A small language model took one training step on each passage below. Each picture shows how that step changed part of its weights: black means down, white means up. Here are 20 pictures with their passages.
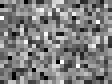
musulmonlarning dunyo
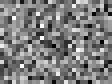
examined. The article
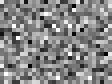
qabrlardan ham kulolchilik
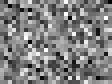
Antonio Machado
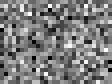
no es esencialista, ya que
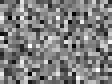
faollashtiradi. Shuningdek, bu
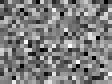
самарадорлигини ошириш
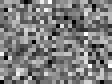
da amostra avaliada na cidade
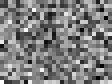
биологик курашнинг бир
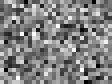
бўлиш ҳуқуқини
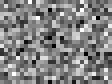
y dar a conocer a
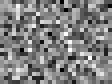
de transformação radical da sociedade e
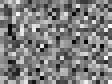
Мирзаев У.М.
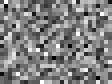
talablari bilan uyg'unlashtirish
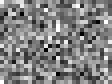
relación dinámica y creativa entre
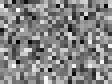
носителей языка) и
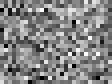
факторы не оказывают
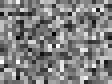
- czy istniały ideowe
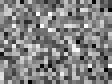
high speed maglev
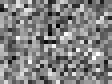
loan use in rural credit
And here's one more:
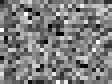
contrôlantes. En
